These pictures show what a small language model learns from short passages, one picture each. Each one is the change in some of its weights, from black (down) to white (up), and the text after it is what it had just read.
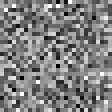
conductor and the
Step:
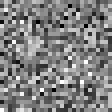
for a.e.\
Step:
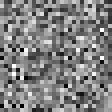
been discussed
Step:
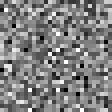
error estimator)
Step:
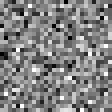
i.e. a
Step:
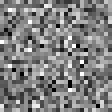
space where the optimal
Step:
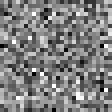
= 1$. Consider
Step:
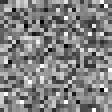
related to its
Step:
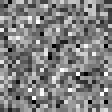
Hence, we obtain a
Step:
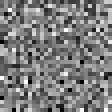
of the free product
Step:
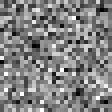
$M$ called the
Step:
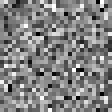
a similar way to
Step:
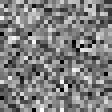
it suffices to
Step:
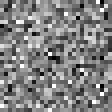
similar way one can
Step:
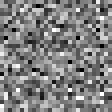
a Cayley
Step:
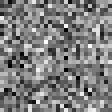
can be done by
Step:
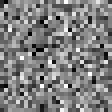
z} \left(
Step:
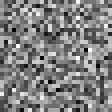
the direct-sum
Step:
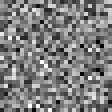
the second and the
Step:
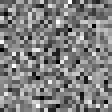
with travel demand
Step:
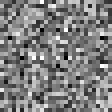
to the critical
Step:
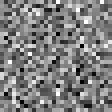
the same block of
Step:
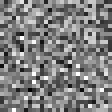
neighbors of
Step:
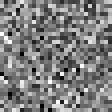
$\theta \colon
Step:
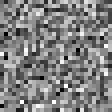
applied to the
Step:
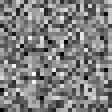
integration by
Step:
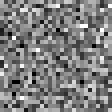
the solution approaches
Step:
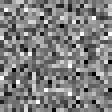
subspaces of the
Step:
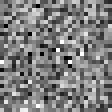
a). This gives an
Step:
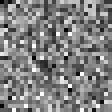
such that the following diagram
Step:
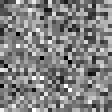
admits an equivalent
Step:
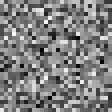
dynamics under
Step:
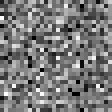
has final
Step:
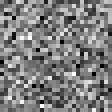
degree $i$ and
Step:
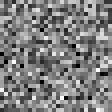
$C$ and
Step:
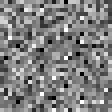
following result by Van
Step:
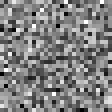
summable with respect
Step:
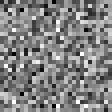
that this defines the
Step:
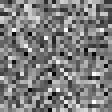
require less
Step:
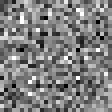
\quad t \geq
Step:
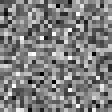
with all its components
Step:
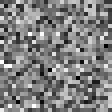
if we start
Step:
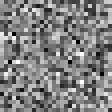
the columns
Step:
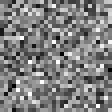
the assumption that
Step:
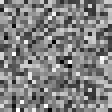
errors on the
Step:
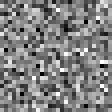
in categorical
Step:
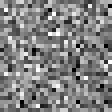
A similar choice of
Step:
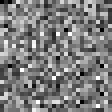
such that \[
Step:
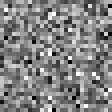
At any given
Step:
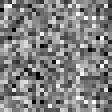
\newline As a
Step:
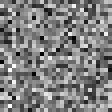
and at least
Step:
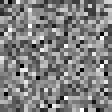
also follows that $4
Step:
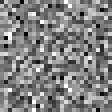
another. The
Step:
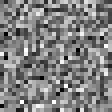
applied to
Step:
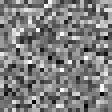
author is
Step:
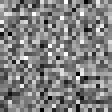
M \rightarrow 0\]
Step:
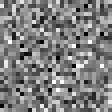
$\phi$ is a
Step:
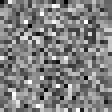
the wheel graph
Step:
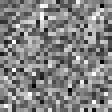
for the analogous
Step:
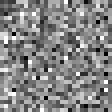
\lambda I \le
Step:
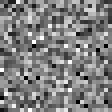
inequality above, we
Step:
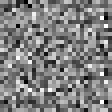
zone to the
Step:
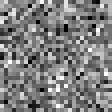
can trivially be
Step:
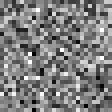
Definition of a
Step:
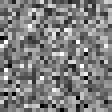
and house
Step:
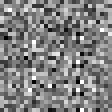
help to
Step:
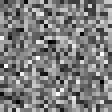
length of its
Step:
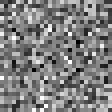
we will adopt
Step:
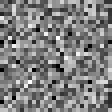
is endowed with
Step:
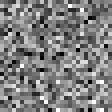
0$ and let
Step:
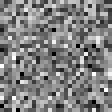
exact value of the
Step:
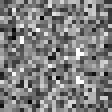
is complete intersection over
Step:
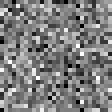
\lraw &
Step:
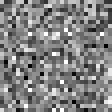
boundary is not compact,
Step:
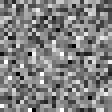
$y$ in the
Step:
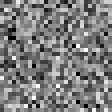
choice of space.
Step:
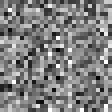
of the elements of this
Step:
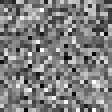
order to prove Theorem
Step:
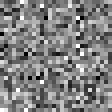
\nonumber \\ &\le
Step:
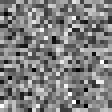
with group $G$,
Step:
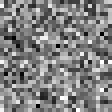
$\tilde F$,
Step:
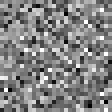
achieved by
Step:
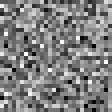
encore en
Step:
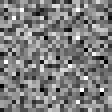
note that for any
